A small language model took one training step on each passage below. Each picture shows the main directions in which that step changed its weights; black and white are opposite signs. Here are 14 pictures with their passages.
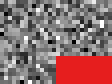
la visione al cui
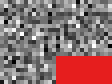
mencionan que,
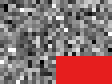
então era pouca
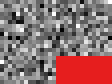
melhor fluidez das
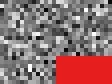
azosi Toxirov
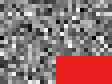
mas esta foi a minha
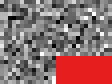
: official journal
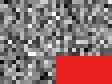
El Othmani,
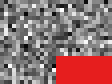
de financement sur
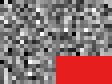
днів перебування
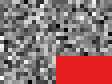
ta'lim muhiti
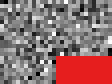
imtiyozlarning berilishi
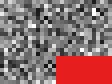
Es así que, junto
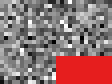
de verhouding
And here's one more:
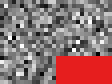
no es definitiva en este
